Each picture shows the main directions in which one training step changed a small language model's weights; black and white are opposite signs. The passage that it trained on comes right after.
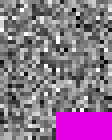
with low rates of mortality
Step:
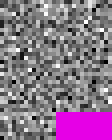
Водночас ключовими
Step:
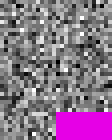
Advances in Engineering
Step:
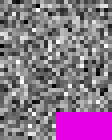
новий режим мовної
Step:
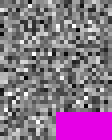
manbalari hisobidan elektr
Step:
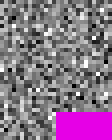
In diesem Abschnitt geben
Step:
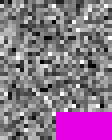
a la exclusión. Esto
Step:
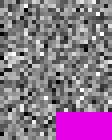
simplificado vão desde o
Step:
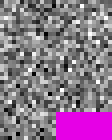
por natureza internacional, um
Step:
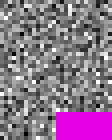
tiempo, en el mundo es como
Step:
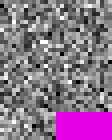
ko‘pligi va urug‘
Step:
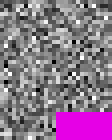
деятельности коммерческих
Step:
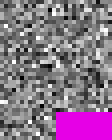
de la pregunta PCC:
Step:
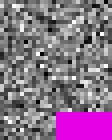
Social Networking as a
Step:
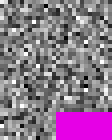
memerlukan keterampilan
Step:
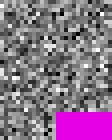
movements of the linear
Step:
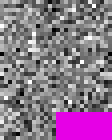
ишлаб чиқариш
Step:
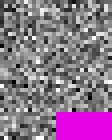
to‘qimalarning holati -
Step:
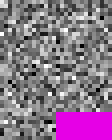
TIC, ce qui fait la
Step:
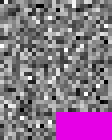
and pedagogical foundations of
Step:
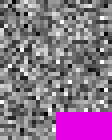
-jozibali va yorqin
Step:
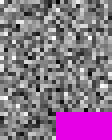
sağlamak amacıyla
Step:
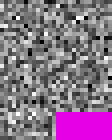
maʼlum boʻladi.
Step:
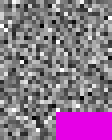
e riceve in tempo reale le
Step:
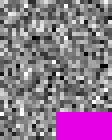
bij en steeds heeft
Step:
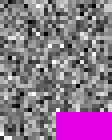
деяких територіях
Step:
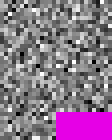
de Monte Cristi,
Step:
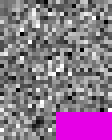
район); в Омске
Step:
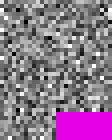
poseyendolos, estan
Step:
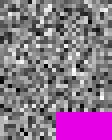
reeducación y reinserción social,
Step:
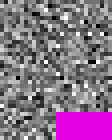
prémunir des déclarations
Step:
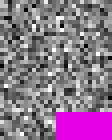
Figure 9-1 : intégration
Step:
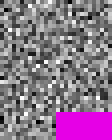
davlat fuqarosi yoki
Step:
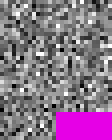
a gravidade da fadiga em
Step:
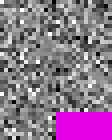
апрелдаги қонуни
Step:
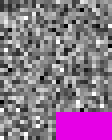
este estudio no se encontró
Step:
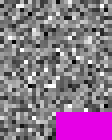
с ВПР родившихся
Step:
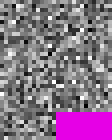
Adabiyotlar: 1.
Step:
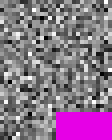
этиш (ignorance of rule
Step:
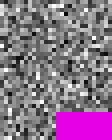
parcursul vieții,
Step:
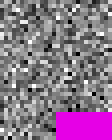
чинників додаткові
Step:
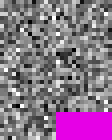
образованию стеноза
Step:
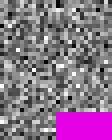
sedimentov s pohorím
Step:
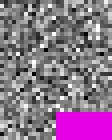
notai occorreva superare
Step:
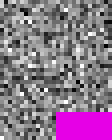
temas que podem causar certo
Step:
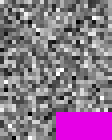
интервью создал
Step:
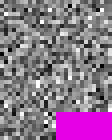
geleden; dat ook schaden
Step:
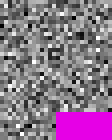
“elaboração, redação,
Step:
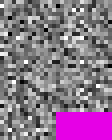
interdependencia de la diversidad
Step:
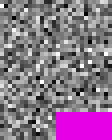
** Resumen Este artículo
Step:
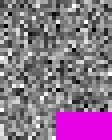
aksiyalarini sotib olishga
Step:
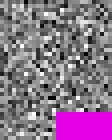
toplama aracı, veri
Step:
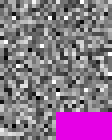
содержанию некоторых
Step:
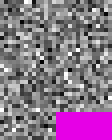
труда. Расчет
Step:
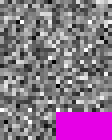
reptans — ж. повзуча.
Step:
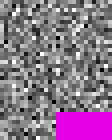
frontis en su parte central
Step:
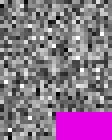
A falta de água
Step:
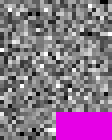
orasida uchraydigan "men
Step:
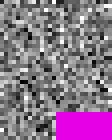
Journals List ca. 24000
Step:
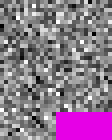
предложений учителя.
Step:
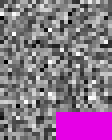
barcha bo‘g‘inlar
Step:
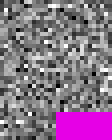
pressés (voir par ailleurs
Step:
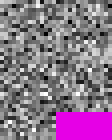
Malaysian Secondary
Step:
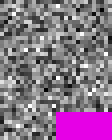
memiliki potensi yang cukup
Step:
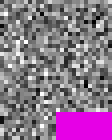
jarayonida olib borilgan
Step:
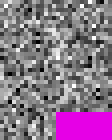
На территориях с
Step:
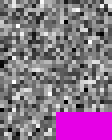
por isso uma maneira de
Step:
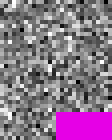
ba'zi vaqtlarda
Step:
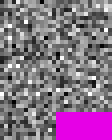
IPAK YO‘LI VA
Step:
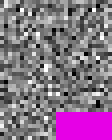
*Social Media +
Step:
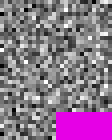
tahrip edildiği
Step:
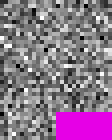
de cinco dias úteis.
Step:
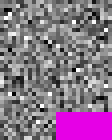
gizi. Kelas ibu
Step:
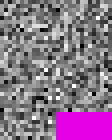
Economics and International Economic
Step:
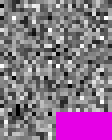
verzehnfacht. Durch
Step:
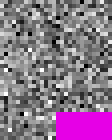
microSD dan coba
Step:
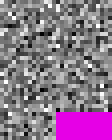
a la trampa luminosa
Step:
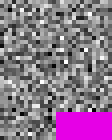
ko'rsatuvlarini oldindan
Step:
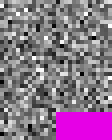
integren estas dimensiones para
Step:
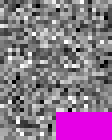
Гендерні аспекти
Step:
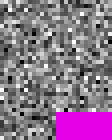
tili va uning imlosi joriy
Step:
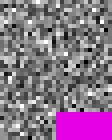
death. J Ren Care.
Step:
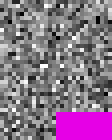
Misol: "Qalam"
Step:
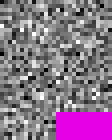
perfis disponíveis no
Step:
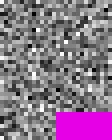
etib tayyorlashning
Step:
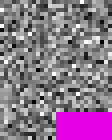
um die Planung, Produktion und
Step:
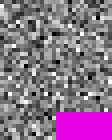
importante oportunidade de contribuição
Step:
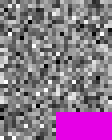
va muloqotning ajralmas
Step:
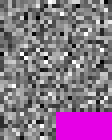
Nature, Development, and
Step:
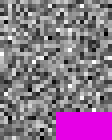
ta polvon yig'ilgan O'zbekiston
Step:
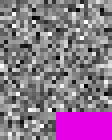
volonté affirmée
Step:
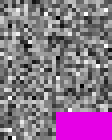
destinado à Habitação de
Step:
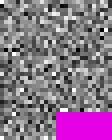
jangá gúlistan,
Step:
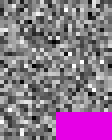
ambiental e Felicidade
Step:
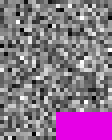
in ambiente montano e
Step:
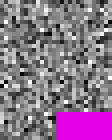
risk factors and guided
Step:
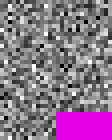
borgan", deya keltirib
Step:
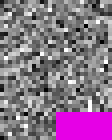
universal kodifikatsiyasi
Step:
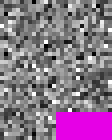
30 клинически здоровых
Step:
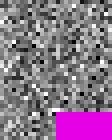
ведения пациентов в
